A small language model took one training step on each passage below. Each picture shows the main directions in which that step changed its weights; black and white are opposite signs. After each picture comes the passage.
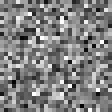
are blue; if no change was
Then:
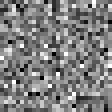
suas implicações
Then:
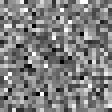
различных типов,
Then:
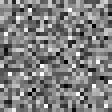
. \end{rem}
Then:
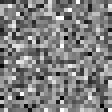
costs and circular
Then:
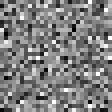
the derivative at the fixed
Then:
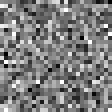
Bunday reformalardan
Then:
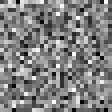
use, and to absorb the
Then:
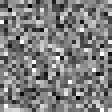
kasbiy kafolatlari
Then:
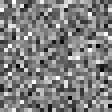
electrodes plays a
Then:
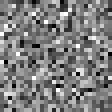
the problem is invariant in the
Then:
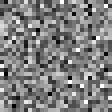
decisions; - Scalability – the
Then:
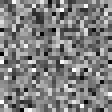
the baryonic gravitational field
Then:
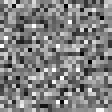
del diálogo, ayuda
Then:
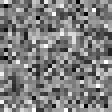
JURNALI. –
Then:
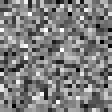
are better left for an
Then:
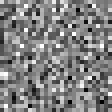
de quedas em pacientes com
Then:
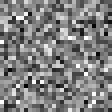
вопрос и временное
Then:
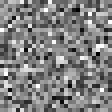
сбор лавровых
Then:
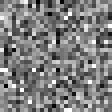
OR}$, is always constant
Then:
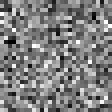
the number refers to the numbers
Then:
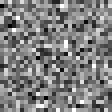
sifatida mamlakatning
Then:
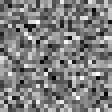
handa (Cruz,
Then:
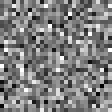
Estado a penetrar en la
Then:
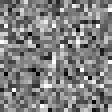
proper symmetry, because they
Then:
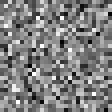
dN/dM$, is obtained by
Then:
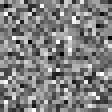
sichere Übersetzung
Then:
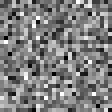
of subdivision invariant
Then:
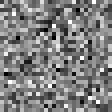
low-density gas, and the
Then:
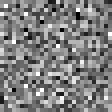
for explanation of the SBL
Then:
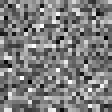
pruebas diferentes de
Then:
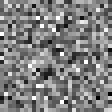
pomme de terre) mais
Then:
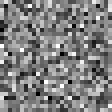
if a small fraction of all
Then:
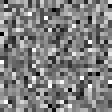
were found in the calculation results for the
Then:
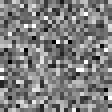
shahar Boburshoh
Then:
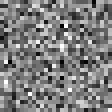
Curricular) compreende
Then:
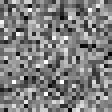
consider all edges to be mutual
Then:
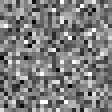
gás. O efeito
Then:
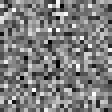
the flow velocity in the
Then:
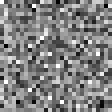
being not necessarily
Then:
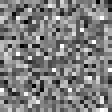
. Materi Pokok
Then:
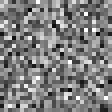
normal bir tekislikda
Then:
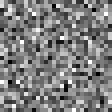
of the Effectiveness of
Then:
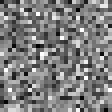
the trapped atomic gas.
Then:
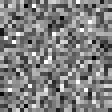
behavior of the derivative
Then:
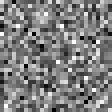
implemented in Matlab. The
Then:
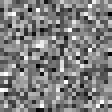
formats [30]). The
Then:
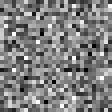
neutrino experiments, and is in
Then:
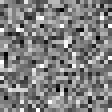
the reduced mass $\mu$ (and
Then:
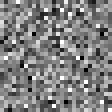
only the \textit{Strong
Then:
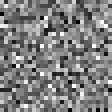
To reinforce this consider also that
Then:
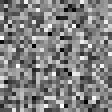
тыс. т в год.
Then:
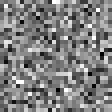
insonlar ma‘naviy
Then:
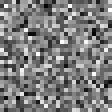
and lateral-torsional
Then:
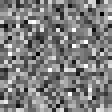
ifade edilmekte,
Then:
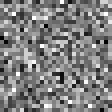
strukturelle Lücke in
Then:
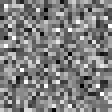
sportda yo'nalish va
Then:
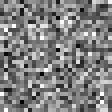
erishdik, qo'l va
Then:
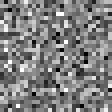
and have no singularity below the
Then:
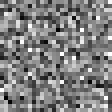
in the $R_s$ spectra is
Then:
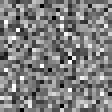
2.0 (Bibliographic
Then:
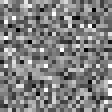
уже несколько лет
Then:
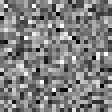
después de la construcción de
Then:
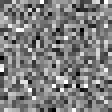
feel lost on what I was
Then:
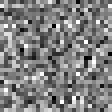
ketma-ket bo`lish
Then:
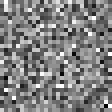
und Zuverlässigkeit
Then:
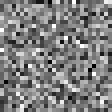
critical $\gamma$ as a function of
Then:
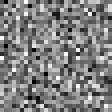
frequency photons, the two energy
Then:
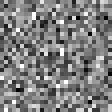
a double-bounce
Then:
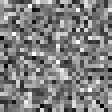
комплексный и
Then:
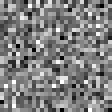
branch of $R_{1}$ are
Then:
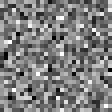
as the edge cases. For the
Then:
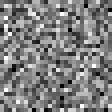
the reconstructed HI power
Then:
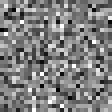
Gutes (für andere)
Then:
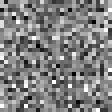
as it provides a possible solution
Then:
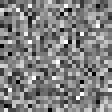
of Gallager. In the
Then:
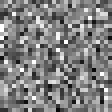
m_p/\alpha$. In a
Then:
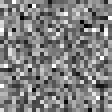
for a negative parity baryon
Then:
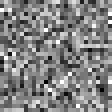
nas minhas obras. 3 -
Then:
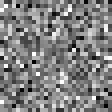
modelos que tentam explicar a
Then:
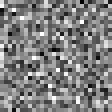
Zrezygnowałem z
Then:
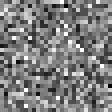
Ana Virginia.
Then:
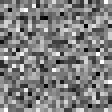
in $4$ Dimensions}, {\bf
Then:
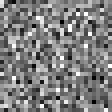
The collision angle on the
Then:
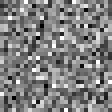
same conduction site and therefore
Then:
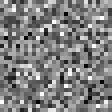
la Península
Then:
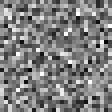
of bid rigging by a
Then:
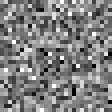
we forecast major declines
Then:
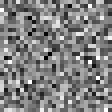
solenoid. \ The fibre
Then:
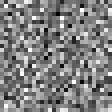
la culminación de unos
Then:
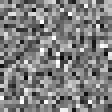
acceptance and use by the
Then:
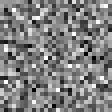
equation. The diagonal momentum-space
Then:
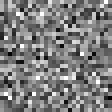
a review of papers from the
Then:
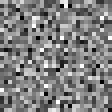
de Química*. Vol
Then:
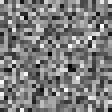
is a priority to develop
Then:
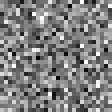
normalized shift,
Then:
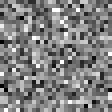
также любые
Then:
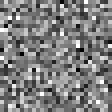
Genofond liečivých
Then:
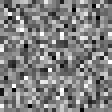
takes place. The new
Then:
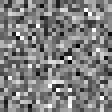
categories in the list. We
